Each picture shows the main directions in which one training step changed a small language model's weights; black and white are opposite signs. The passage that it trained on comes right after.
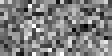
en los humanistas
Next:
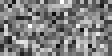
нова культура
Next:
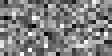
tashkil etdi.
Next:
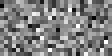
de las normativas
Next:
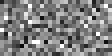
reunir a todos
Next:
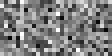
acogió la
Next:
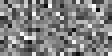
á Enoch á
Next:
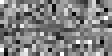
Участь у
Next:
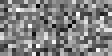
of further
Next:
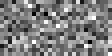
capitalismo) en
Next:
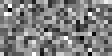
sobre la posible
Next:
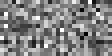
rivojlanishini 3
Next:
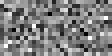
À exceção
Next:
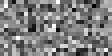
санъат ва
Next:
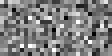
ao desenvolvimento humano
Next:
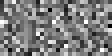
teóricos que dan
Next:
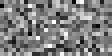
de transportes.
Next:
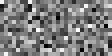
marrom e a
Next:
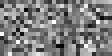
da base de dados de
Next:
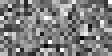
se refuerza con
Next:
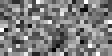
en el concepto
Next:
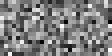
jarak pandang
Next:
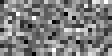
влияние языка
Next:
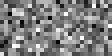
обучение, а
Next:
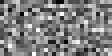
место они
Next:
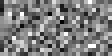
impacta diretamente
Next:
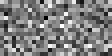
de meados da
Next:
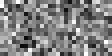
kerja sama dan
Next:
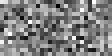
tizimining yagona
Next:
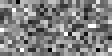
base de datos,
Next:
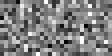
bilan jangchilarning
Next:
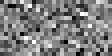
камня из
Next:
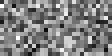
unión, es importante
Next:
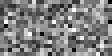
severe — 23
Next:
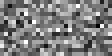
SOILS IN
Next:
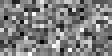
sistema de controle
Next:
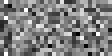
proporcionando uma
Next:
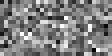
uma condição da
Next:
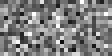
dan sasaran dapat
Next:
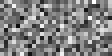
как салат или в
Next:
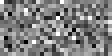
veya gruplar
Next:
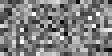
caso sobre a determinação
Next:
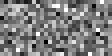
la o fixare
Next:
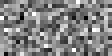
esta cuarta P
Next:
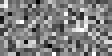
продуктивність та
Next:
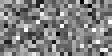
rivojlantirishning pedagogik
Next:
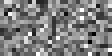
oshiqning bu
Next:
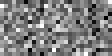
que establece que
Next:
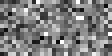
asosida β
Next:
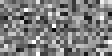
balki amaliy
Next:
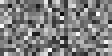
sense di
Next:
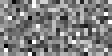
последствий для
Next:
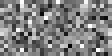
vontade de
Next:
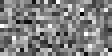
mais comuns,
